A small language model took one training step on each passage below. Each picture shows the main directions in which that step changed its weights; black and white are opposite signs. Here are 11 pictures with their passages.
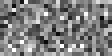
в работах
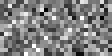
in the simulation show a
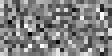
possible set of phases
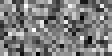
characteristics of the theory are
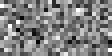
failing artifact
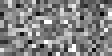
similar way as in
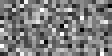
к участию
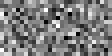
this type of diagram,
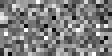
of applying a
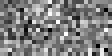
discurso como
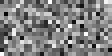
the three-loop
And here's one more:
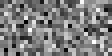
імені В.
